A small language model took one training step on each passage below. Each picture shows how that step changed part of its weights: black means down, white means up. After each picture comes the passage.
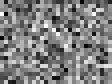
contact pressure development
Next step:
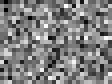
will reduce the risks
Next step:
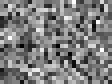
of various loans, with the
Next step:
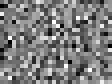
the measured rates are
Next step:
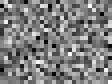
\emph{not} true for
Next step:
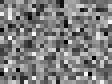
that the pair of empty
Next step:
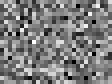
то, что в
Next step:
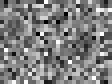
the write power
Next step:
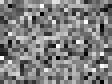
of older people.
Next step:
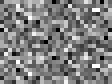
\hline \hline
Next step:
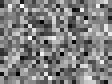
higher incidence of
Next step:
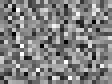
buffaloes in
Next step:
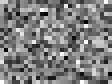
The decision is made
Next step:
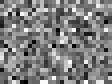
over a field $\kk$.
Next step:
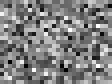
Bu nafaqat
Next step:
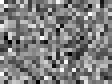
Following reconstitution
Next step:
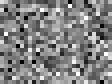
This paper discusses the
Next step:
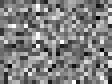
вешенки на
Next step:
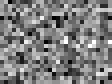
of groups contains the class of
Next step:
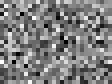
Fato que gera
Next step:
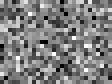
o processo de apropriação
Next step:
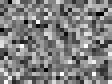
\hat \xi ): B
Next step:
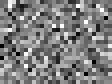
{W}illmore functional
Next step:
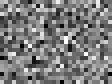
of $m$. As in the
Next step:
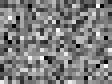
From the holomorphic
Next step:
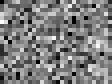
uniform linear differential
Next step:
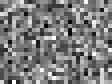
i.e., the null space
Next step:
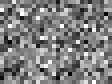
Tolerance Regulation
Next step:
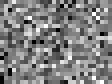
and direct experimentation.
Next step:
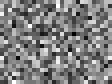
направи опит
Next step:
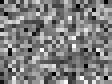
independent. Recall the
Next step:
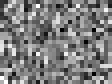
miqdori kam
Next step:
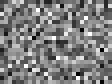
beyond the life of
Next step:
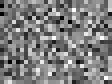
space. With a more
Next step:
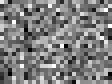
though network has significant
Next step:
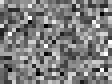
et chimiques 2
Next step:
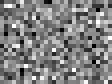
mashq qilishga
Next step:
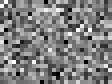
a handful of
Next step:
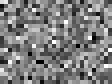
fixed odd prime
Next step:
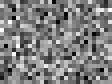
the municipal level.
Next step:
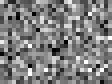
the tip of a glass
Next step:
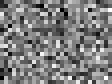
address the main limitations of
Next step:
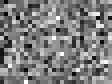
corporate Governance
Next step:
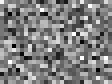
Interpretation of Game
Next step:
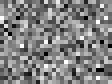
types of STES
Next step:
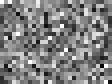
cual la oferta y
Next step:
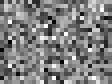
the basis of clinical
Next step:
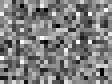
and Cu(0) species
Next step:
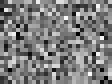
barriers beyond data
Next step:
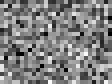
também na pintura
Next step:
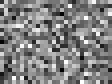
recriados dentro
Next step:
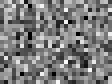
yields exponential
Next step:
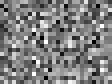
кўй ва
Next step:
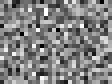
Scale" developed by
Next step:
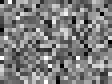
grown under condition A are:
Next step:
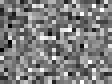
the underlying benefit
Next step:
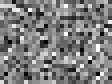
Way Anova was used for
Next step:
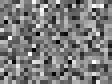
$R$-homomorphism. We
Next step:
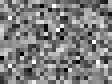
that the von Staudt
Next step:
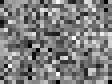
time. For instance,
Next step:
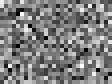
V$ equal to the label
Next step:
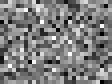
media sites like
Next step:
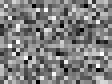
7). Abbildung 7:
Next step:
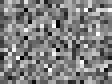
work with a great number of
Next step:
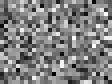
17% of patients,
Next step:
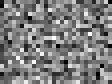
quality of communication
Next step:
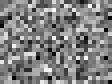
out of all the patients,
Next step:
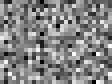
qaror qabul
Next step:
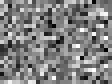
of the patients had
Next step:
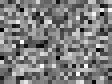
theory and practical research
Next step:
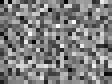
of ritonavir,
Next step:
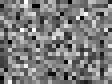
a noun phrase
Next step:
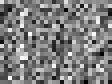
se convertiría en
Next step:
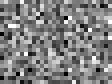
a well-known result.
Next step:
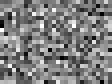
with the universe.
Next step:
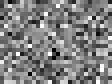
линьки с 25
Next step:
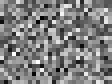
highlighting the importance of
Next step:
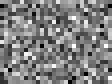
une equation differentielle.
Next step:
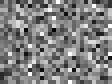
Let me start with an elementary
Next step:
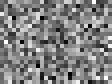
voor verantwoord
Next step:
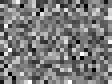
\omega$ and every $I
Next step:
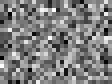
the visualization of
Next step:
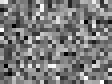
loop $[M]
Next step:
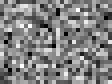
reconocidas como
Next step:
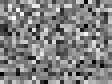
1year of CKD,
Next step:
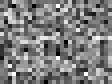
and carbon fiber.
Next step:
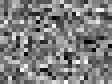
of Microsoft
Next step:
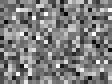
o'z faoliyatini
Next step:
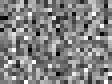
direct investment
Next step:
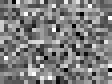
benchmark resources
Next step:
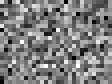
optimal antibiotic
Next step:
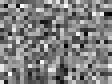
acidente vascular
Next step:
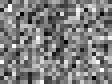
antibiotics with similar
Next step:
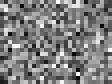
repeat the iterations.
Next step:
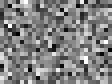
sequence is decreasing,
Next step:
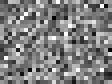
los artículos
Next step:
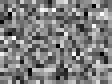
the full spectrum of
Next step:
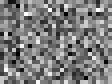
More generally, one can
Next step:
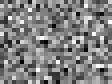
and Lohou\'e
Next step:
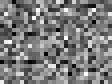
ring $R$ satisfies the
